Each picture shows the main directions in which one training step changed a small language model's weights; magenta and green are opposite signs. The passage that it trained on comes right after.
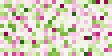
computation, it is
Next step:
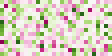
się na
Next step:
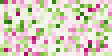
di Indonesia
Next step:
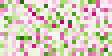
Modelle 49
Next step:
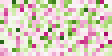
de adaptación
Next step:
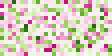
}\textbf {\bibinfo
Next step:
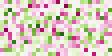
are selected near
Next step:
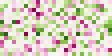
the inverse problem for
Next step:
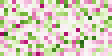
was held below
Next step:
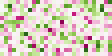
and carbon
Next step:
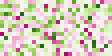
under varying
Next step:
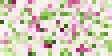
${\tilde R}
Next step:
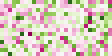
of this model.
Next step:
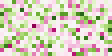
the Supplementary
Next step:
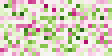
that the dispersion around
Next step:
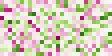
charged particles
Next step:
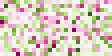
bir birey
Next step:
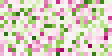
little effect
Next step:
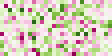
the LLM to
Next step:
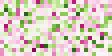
over the black hole
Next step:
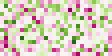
З метою
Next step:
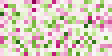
this faith?
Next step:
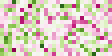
• Bugungi
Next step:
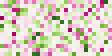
do país), e
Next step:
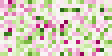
background traffic to
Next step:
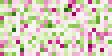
point of view,
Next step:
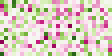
proteção contra
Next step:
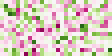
be given by the
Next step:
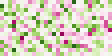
research in educational
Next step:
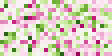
harmonic generation
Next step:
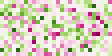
the splitting
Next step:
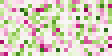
auraient un
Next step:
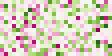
pure Gaussian
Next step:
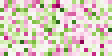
“O concurso
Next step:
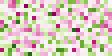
la dimensión
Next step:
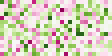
are given by $$
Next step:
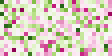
UN Tourism
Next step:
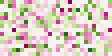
number density are significantly
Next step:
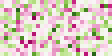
on we make a
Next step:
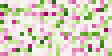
inadequado de
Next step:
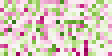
а для нових
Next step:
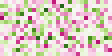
hamme oghan
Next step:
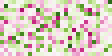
oila bolasi
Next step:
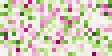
byja bat /
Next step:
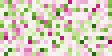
detector was first described
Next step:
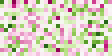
com origens e
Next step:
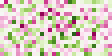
green cloud
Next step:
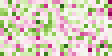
their utility. We
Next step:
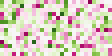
are in general not
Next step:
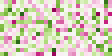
dataset. The $
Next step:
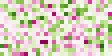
in order to satisfy
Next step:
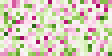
e recorrendo
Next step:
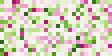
rumahan dan
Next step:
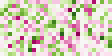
the possibility that
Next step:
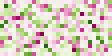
at its transverse
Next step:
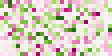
fields allows magnetic and
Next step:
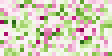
the (ordered)
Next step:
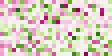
x \Delta p
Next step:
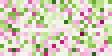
є той
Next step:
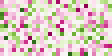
adaptively perform
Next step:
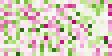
alunos da educação
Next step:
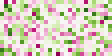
has nothing to
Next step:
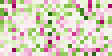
futura. As
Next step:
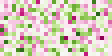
with Pablo
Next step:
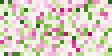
parameters are presented in
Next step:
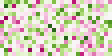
the signs in
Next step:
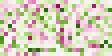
тыс. в
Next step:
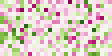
Cordoba and
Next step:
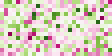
de febrero.
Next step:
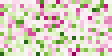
is. Aan het
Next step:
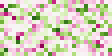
efetiva por ser
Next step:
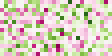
надо —
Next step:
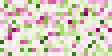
гелей в
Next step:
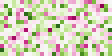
at the centre,
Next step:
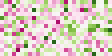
fields and methods of other
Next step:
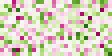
of Kenzelmann
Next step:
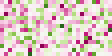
mechanism in the
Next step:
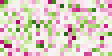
USA B.
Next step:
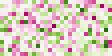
For traditional
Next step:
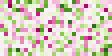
volledig aan de
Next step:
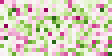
solving Problem
